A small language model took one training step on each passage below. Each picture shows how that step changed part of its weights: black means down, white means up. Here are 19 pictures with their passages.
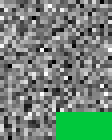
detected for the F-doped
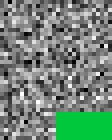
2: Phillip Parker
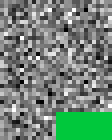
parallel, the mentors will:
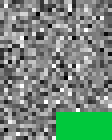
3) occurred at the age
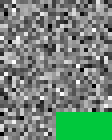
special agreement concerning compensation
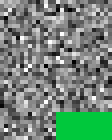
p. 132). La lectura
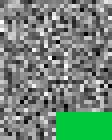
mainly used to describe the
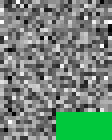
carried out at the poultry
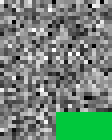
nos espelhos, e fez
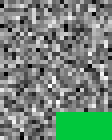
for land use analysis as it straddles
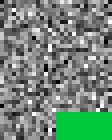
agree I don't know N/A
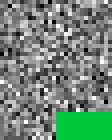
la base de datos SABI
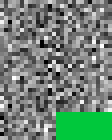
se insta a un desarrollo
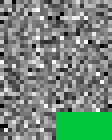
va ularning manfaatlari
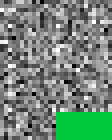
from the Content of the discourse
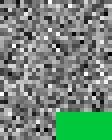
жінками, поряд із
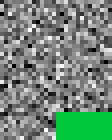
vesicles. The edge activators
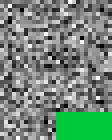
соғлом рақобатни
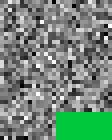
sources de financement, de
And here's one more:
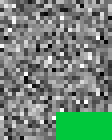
como por exemplo um perfume
